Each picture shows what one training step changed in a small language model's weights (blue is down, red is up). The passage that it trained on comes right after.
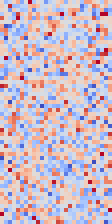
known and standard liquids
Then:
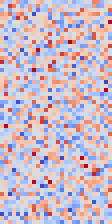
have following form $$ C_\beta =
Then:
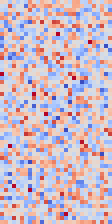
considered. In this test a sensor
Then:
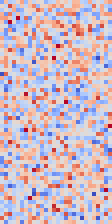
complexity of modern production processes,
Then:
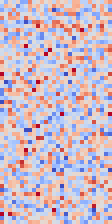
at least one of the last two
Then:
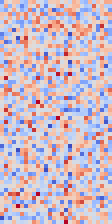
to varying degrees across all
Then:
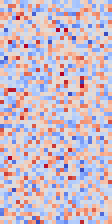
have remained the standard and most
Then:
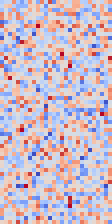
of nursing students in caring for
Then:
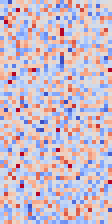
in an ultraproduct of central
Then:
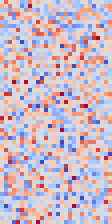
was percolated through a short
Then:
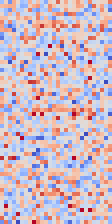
specialist, regarding something
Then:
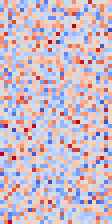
the Environmental Protection
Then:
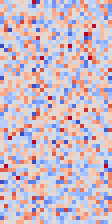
\ . \end{equation} Notice
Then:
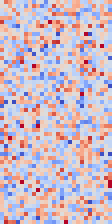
Wolfram Research and was an
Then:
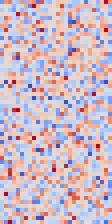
vehicle. Among other
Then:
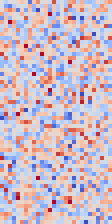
banks according to the project
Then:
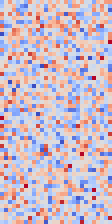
on the model \eqref{ex2}.
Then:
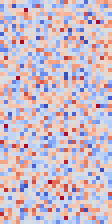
Friday (*Venus*,
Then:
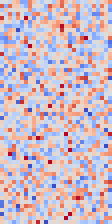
study). The remaining sections of
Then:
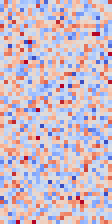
the sequence $\{A_{\omega_n}\}$
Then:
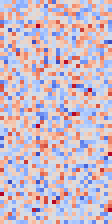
of any physical particularity of the problem
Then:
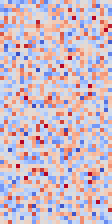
a ``relaxation'' of
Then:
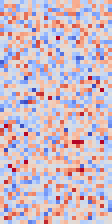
by finding their weighted average.
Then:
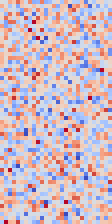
curve. \subsection{Tropical
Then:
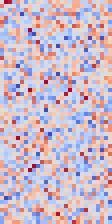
Jutila analyzed this problem in
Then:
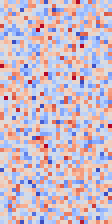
situation as a social problem when
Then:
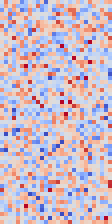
the comparison chart among
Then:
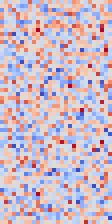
inner neighborhood of the
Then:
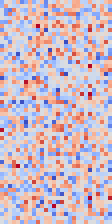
state of the molecule and
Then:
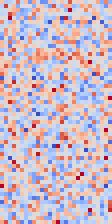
the help of the weather
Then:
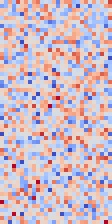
That is why, many researches
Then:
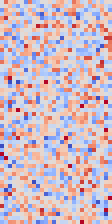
MEH can process data to output the
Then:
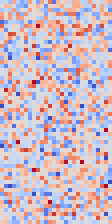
of stakeholders' project
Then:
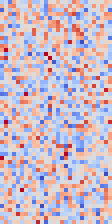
controlling and monitoring
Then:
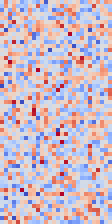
the charging services when it
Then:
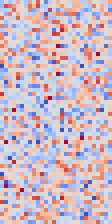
becomes finer, the model converges
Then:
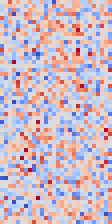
point of comparison, a set of
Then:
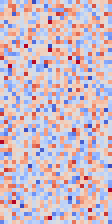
country as Tier-II. The analysis
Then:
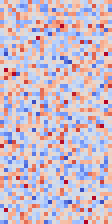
in allowing Simultaneous
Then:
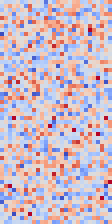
clause in the statement of the Proposition will
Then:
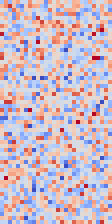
vessels are directed toward
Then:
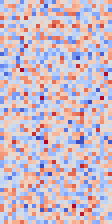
be a potential source of
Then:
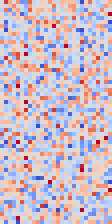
70% of the project value. The
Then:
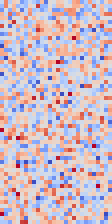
the same argument as in the proof of
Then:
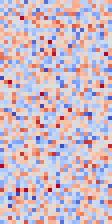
assumptions on $f$ as in
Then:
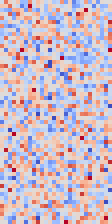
was used to cover the four
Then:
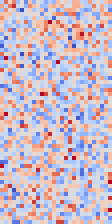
The decay of the solutions for the
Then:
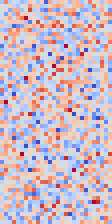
lipid in the ratio of
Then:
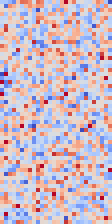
Fig. 7 Participation
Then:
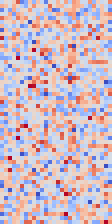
convenient formulation for some
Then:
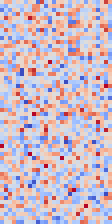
urban areas, a higher
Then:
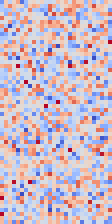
room temperature and analyzed
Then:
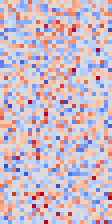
in 15 ml of dry
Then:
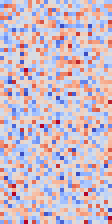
such a family $\{P_{(r)}
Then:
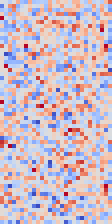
only effectively used in professional
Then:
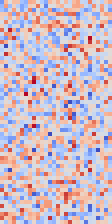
to interact with proteins, no
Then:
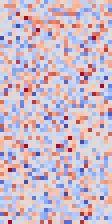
including those created over the past
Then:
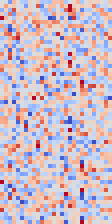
our work becomes on the time
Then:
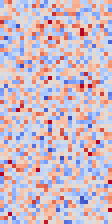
With this choice of the parameter,
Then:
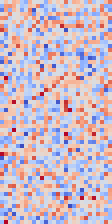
it to be the dominant and
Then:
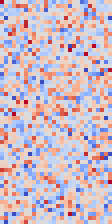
Renyi \cite{Ren}
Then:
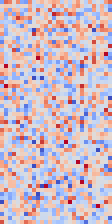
100 Maximum acceleration
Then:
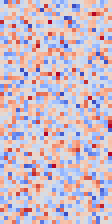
multiplicities [Vi]. \vskip
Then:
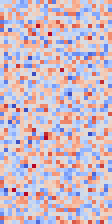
of entrepreneurship
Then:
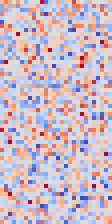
$W$ or alternatively we assume
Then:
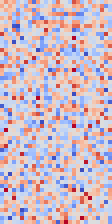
One remedy is to use
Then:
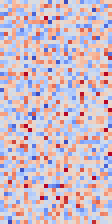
that those additive functions that derivate
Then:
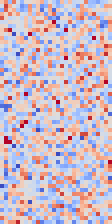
which was acquired by Jerry
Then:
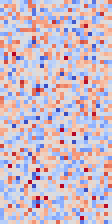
advance children's
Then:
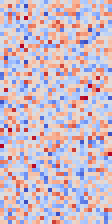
plants in both the old and new
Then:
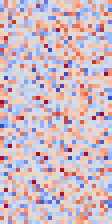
the study from both primary and secondary
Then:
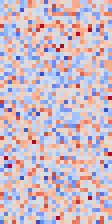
society, the processes of
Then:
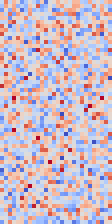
the participants were enrolled in an
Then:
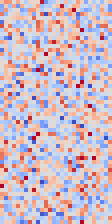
$z<0$ was obtained, where the
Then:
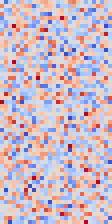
cost due to dengue infections
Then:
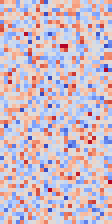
$\Delta = \Delta^- \sqcup
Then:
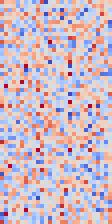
$\arccos(x)$ and its
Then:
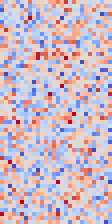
Microreversibility and the
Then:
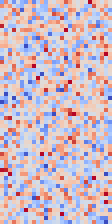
full collateralization, which can
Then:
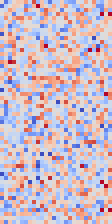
healthy seedlings, which then
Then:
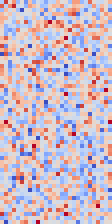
The dominance of solar energy in
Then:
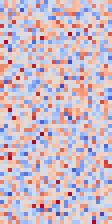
the Gaudin model on $\sing
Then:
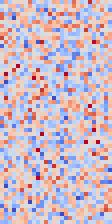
indexed using 174-dimensional
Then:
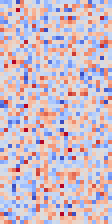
$\XX$. Lets us fix
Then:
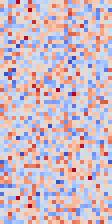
types of memory and
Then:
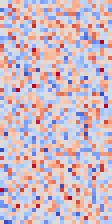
discussed. Keywords
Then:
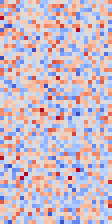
new knowledge construction and skill
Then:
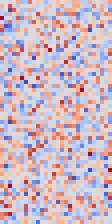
possible permutations of the states,
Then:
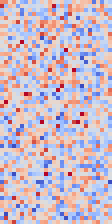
CA. The Matlab program
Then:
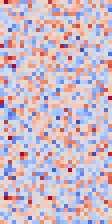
81.8 Khat current use Yes
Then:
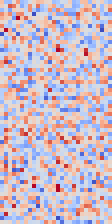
have not established eye
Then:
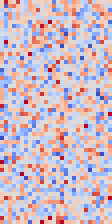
± SD) p-value
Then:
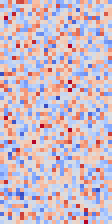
necrotic rings per plant;
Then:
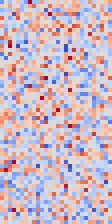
expression: Figure 1. (a)
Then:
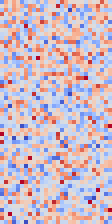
rationally approach the formation of the product
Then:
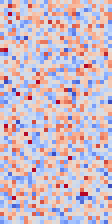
consists of three fully connected
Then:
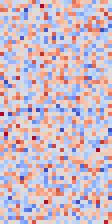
switching point. For all other
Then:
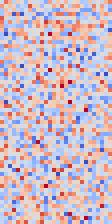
During this difficult period,
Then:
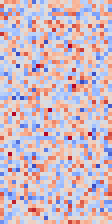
Process Industries: A
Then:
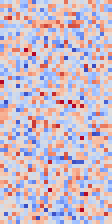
program combined with conventional
